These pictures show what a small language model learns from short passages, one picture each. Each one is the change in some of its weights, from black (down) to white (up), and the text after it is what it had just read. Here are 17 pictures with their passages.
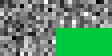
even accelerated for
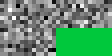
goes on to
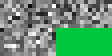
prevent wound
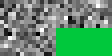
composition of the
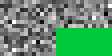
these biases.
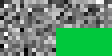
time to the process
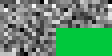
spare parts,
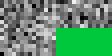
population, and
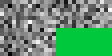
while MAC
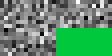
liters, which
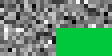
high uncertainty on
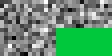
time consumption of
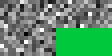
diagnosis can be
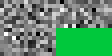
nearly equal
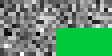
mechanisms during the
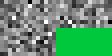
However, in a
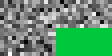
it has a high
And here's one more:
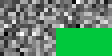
factors have an effect
